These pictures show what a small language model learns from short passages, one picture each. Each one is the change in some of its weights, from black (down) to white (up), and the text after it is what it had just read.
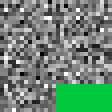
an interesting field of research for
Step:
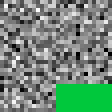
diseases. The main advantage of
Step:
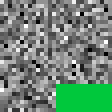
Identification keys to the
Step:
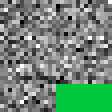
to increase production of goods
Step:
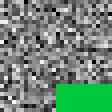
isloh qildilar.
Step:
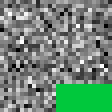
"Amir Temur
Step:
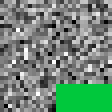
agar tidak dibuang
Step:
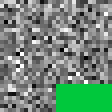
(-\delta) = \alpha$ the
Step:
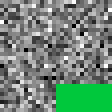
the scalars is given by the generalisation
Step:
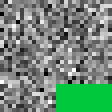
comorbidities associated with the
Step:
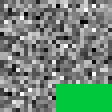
сформировать научно
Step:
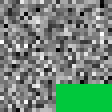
Nat Phys \textbf{11},
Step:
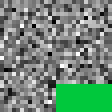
realized using an advanced
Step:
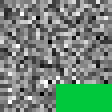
des composantes du contrôle
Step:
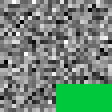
the largest expectation value of
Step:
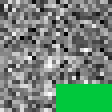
елементи можуть
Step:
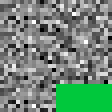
les militaires de
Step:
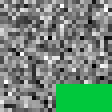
and Hund's interaction. %in the
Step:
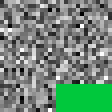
algorithm. \item Calculate
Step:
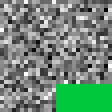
and reassured the participants
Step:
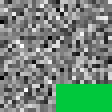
difficult to align, coordinate
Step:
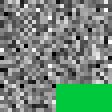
editada um mês
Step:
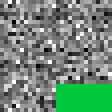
метод иммобилизации
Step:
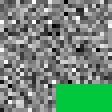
in patients with peritonitis.
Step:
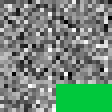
fondement reste principalement
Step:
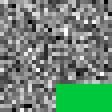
two-stage process: first to fit
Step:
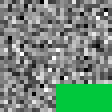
Germany} \author{E.
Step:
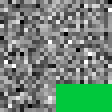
to express the social significance of
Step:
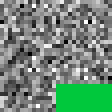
a Permanent Voters
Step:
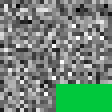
of fibrils, some of which still
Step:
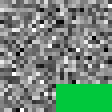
the CNT and the surface tension
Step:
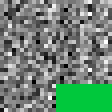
kadın kimliklerinden
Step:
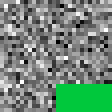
this figure were obtained by fitting the
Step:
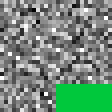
ragionati, che anno le
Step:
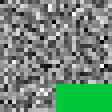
continua sendo fundamental para a
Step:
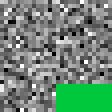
odd resonators and then the
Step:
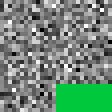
являются следующие:
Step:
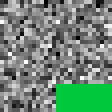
influyen en el nivel de
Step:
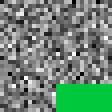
"**to contribute to the
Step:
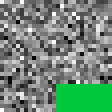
with the scalar $\sigma$-field
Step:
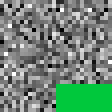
posterior. Similarly, for
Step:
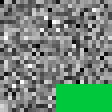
College, Patna
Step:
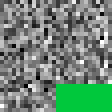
subordonate activității
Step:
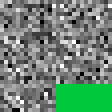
Industry with the objective of
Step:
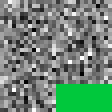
platform abstraction of
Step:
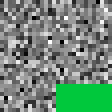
research questions specified for each
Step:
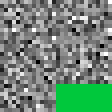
the logarithms at large
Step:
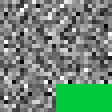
alternativas que se implementam para
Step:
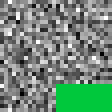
is widely practiced.
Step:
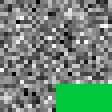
Shu bois bugungi
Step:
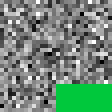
AI is to simultaneously
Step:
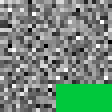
competition. \item {\it
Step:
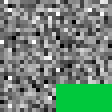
ularni aniqlash usullari
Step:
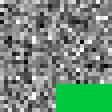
de départs La
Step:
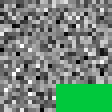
than previous realizations, since it
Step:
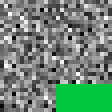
similar temporal and structural parameters, their
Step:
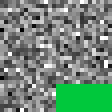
margin and above the inferior
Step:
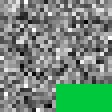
Statement of informed consent
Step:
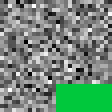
Related to CBA
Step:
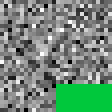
at the SciNet HPC
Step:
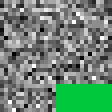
enough accuracy to make speculations on
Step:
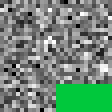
at Khairun University,
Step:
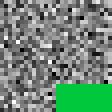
com minha família.
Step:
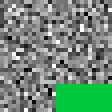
the Hibernate REAP
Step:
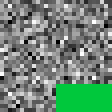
Chain Monte Carlo)}
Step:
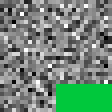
not in. Can I help
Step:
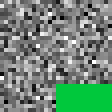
W/3 manag* )
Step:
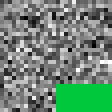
айнан унинг
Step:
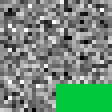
x 4 mm² area using a voltage
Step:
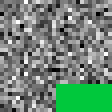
collected. Bursts with an
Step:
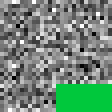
the thermal conductivity matrix which is a
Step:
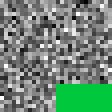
power corrections to heavy quark
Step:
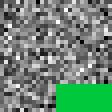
ta'lim va tarbiya
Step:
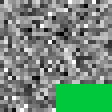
\cdot 2H_2O$ and
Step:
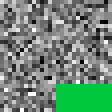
the proxy server, this is
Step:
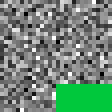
Particle in 1955, gave the
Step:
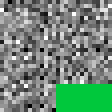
vector measure of damage level, and
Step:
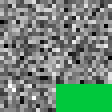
model bo'lib, kechki
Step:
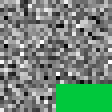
$F_2$ are two known
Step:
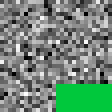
Nbr Cellules Nmbr
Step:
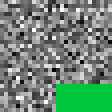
aspects: the effect of the weight
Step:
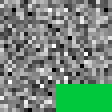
$1$ if a target is detected
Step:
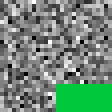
Potential Antimicrobial
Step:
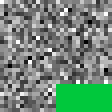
$2$-design} or
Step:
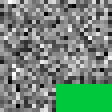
and 0 otherwise. For other
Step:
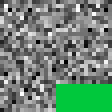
levels highlight the importance of
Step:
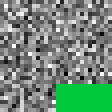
when it isotropises,
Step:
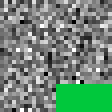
for collecting low-frequency
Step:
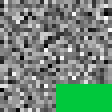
existing constraints. In this paper,
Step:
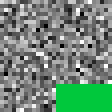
Mazkur, soha
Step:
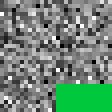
ularni boshlang'ich
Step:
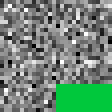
закону. Изучение
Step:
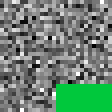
subject to the family of constraint
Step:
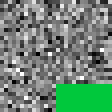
cooperate with other companies with
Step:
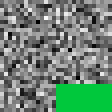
у XXI столітті
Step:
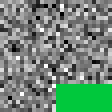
ao rio e rede de
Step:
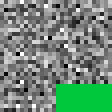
agreement, the preparation for
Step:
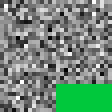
of participants with VR and
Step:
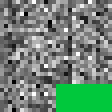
Maktabgacha ta’lim
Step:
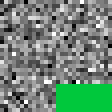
and the Shore Road
